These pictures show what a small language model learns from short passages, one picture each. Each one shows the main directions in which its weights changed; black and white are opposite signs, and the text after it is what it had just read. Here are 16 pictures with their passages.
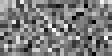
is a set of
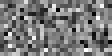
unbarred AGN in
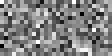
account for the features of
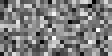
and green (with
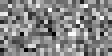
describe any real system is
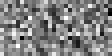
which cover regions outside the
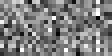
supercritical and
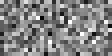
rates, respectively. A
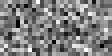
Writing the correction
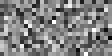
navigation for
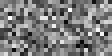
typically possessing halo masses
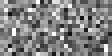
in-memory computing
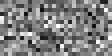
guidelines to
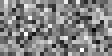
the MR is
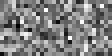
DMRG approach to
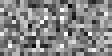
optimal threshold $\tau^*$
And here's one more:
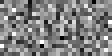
CCE, as
